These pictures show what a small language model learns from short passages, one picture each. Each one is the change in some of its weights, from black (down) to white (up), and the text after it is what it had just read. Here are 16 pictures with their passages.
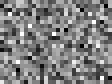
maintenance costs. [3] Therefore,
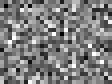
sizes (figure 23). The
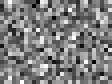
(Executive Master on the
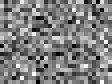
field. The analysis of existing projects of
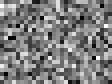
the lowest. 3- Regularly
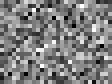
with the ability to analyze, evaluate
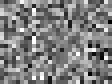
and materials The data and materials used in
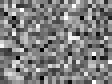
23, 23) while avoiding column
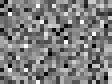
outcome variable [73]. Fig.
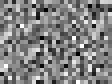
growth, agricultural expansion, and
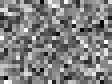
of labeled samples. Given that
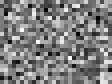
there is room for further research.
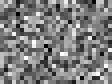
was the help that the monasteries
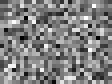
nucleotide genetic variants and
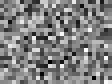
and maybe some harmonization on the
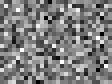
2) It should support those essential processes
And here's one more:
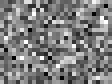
that an important factor for foetal low
